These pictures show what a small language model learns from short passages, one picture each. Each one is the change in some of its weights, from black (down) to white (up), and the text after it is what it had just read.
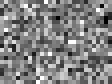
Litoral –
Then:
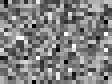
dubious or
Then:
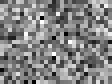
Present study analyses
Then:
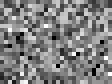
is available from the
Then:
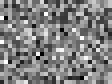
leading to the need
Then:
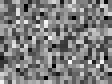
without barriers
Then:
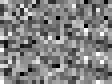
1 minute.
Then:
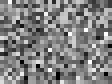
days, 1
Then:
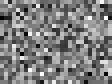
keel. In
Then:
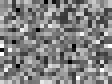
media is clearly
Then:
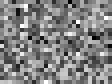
is split
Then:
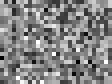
number of β
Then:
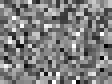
may be capable
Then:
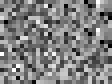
Markus et
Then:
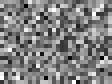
there will be no
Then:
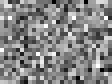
Plans, National
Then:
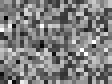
water resources from
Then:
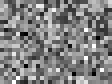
studies, they have
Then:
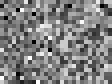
what Procraft can
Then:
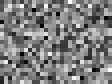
workspace to
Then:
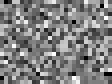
refers to
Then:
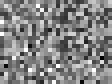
copper. It
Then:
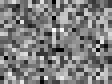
via the class
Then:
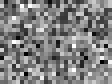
detection through
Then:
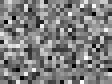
of bringing
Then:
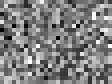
utilized it by
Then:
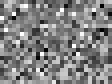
surprising result
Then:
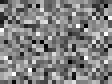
confirm that
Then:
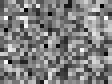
universities in
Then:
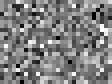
selected. It is
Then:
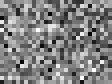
single spatial location
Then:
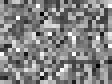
based on energy
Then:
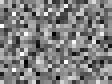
yet understand the
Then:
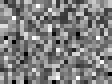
can be developed by
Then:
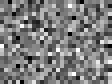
infrastructures. -
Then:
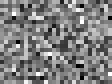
positive and negative
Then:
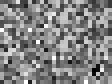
in the capital
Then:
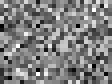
almost twice
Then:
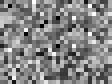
birth weight
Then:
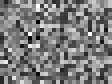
readiness to act
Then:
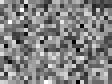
angle ϕ is
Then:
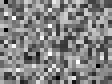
time can be
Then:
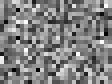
have a significant
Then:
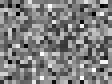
liquid or gas
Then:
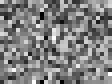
the health protocol in
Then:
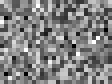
mm copper,
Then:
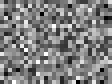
correlations is high
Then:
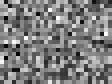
a shift or development
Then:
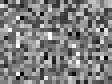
to implement these
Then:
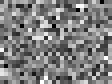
using digital and information
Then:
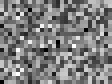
for economic growth.
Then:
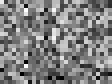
the additional strength
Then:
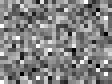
layer structure comes
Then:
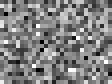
Network based
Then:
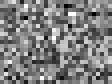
the Sustainable
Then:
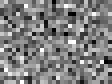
Source of
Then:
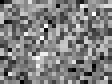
flood had the
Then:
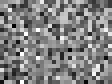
by providing more
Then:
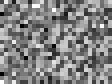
and the solvent
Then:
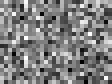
and dense vegetation
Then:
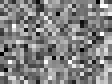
ordeal with
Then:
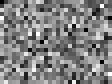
recognized, solutions
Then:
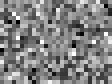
specific bias about
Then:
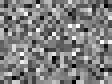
tables Table
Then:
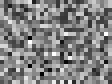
learning outcomes.
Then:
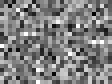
A CASE
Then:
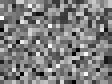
were started during
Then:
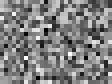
and mouse
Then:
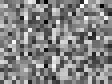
the same roots
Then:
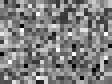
depth of 8
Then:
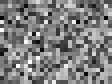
specifically agreed
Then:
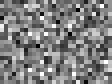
rail. At
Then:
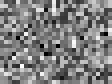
the implications of
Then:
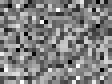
(1 is of
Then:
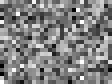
and Graphics
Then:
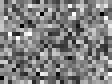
algorithms used to
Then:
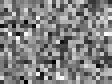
The methodology used in
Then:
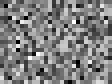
Green vegetables
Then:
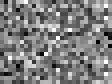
units available in a
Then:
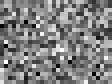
The means of four
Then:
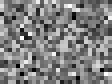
diets provide
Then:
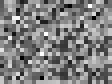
service provider
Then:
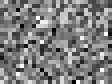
It is supported
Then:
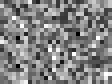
may influence the response
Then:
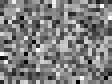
okay to
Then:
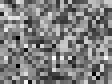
of the entire
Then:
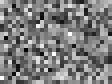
stakeholders. The company
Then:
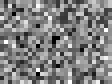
reported to give base
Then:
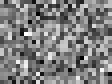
Policies The
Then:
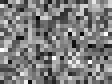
to store the
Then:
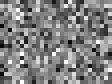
for Welsh
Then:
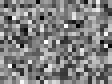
environment that enables
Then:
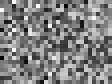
existed in
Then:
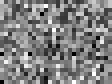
levels of all the
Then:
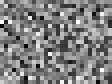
two different schools,
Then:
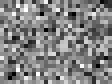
CO emissions.
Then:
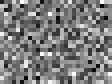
to existing data.
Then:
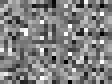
In Section
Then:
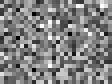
Further research is needed
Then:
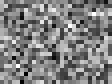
and Case
